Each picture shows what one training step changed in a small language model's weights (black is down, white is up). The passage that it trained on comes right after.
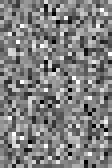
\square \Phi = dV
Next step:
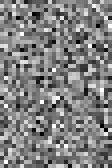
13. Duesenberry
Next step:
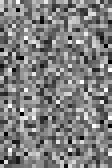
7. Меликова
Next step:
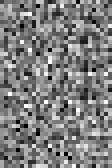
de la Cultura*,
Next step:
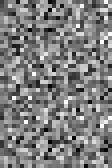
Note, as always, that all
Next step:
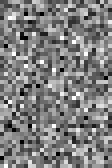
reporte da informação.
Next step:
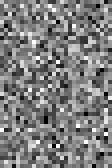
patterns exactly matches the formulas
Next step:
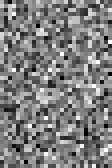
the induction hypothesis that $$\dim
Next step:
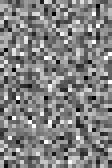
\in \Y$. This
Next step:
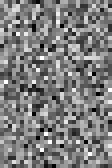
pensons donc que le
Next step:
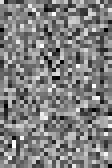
$E_i$ is the
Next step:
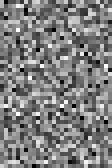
extended to illustrate how the electrical
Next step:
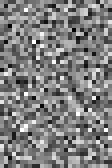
classes in $\hat{H}$
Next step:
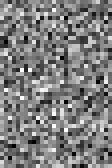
possibility would be to adapt
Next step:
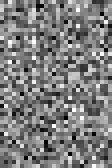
Yazılar 1*.
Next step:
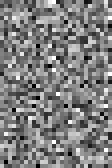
are two possibilities for the
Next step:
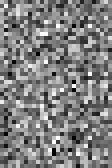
a scroll}. We will
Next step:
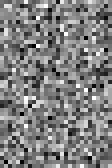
er op aan, wat
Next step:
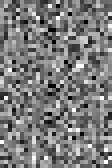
yetkaziladi Ishlab
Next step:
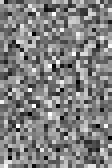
$V$. We then aim to
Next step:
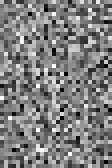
number $m$ could be
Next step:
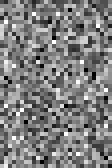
5. Diriba
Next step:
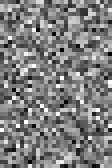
on $\boldsymbol{\delta}$
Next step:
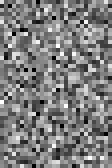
coeficientes estimados
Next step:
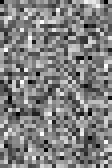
for causal inference provided by
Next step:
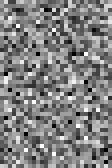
same arguments. As shown in the
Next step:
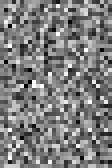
можна лише за умови
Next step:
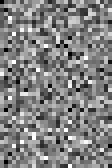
новой системы и
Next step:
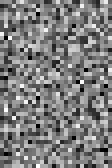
we have presented makes use of a
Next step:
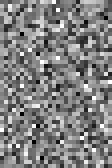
of a pencil if and
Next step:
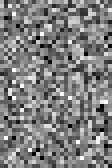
ac response and harmonics of a
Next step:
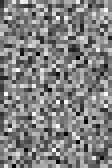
sich also an, bei
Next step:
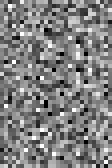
and techniques. Moreover, very few
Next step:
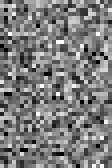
the antecedent or the
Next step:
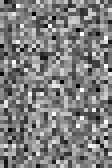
compares the average change for
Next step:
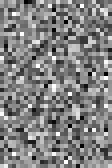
probability ($0.1$) towards
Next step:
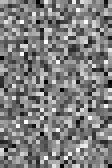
X$ because $\emptyset$ has
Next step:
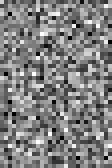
NLP science as a kind of
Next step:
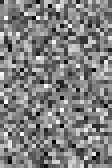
intenção de sanar
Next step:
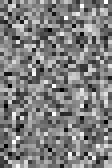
They yield easily and directly the
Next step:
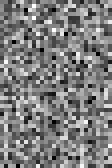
maskan xorijiy
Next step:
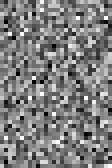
tangency point of the
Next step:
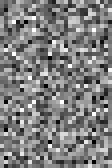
been commonly taken as evidence of
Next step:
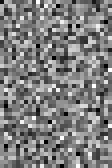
are the final criterion. Recent
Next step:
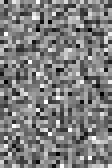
Linguistics* 11
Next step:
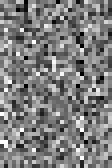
داشته تا
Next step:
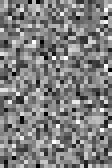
original polarization at the output of the
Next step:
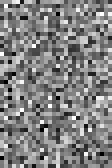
du Théorème principal
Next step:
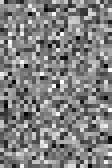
$g$ is the gravitational
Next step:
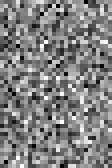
Condition \end{abstract}
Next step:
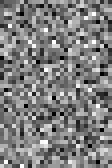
0\] However, there is no
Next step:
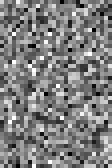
This research was conducted with two
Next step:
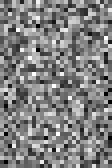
truncation term and the regression
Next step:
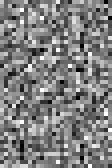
prediction. Our method achieves a
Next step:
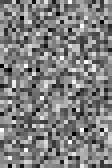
determinar, no caso
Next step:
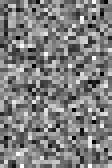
uses isotopies).
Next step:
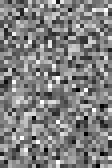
have $\s_b \leq
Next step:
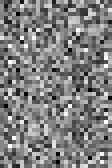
contact between this and the measurement
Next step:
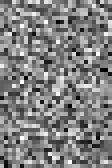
N \end{matrix}
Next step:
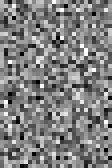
to determine or constrain the phases
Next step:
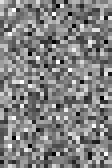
/\epsilon)- \frac 18
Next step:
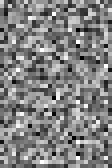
integration by parts with respect to
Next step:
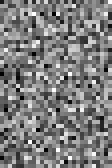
Filtering Algorithm The
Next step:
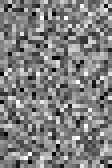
because each party can define the
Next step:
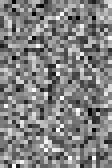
mulki ijtimoiy-iqtisodiy
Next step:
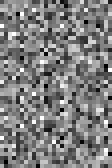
with the aid of a
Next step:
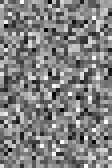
mostly in phases. We now
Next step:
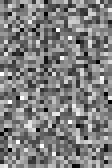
of infinity. The analytic curve
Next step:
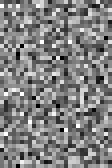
in correlations for a given
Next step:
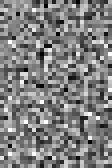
Xomidov Anvarbek
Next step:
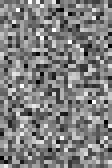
protons and to the primary
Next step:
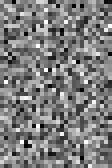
moddalarni qabul
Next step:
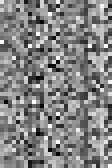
NUSA PENIDA
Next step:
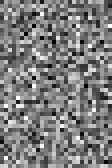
yordam beradi.
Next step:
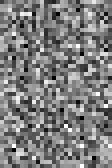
birja ulushlarining
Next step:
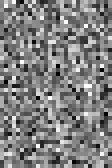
point out some shortcomings of
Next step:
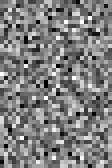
widely in various two-dimensional
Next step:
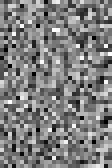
of the polar curve are algebraic.
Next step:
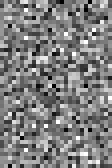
e, quiçá,
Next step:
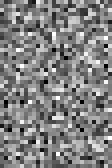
also studied the contribution of similar higher
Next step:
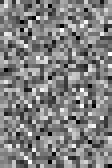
gewijd aan de
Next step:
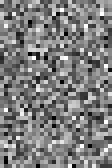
reward so that the agent
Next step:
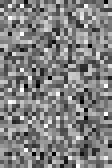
de desenvolvimento do
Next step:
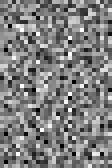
физической силы,
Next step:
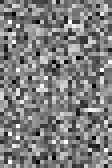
the origin is in the remaining terms
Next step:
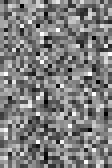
of a non-empty
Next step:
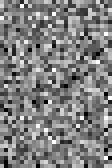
splitting parameters and the outcomes are
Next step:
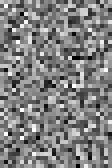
Sondow's criterion:} Since
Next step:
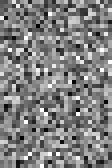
connected components, which can be
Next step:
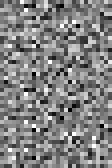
известно, в
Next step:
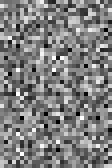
based on a change of variable
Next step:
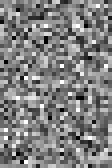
vary. For our study, we
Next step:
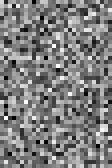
públicos), mientras
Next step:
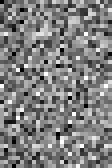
there is $\delta>0$
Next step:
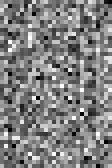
qilish uchun hozirgi
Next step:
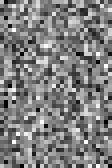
parameterize the MDR's,
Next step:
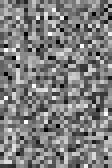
comparison should be more accurate, since
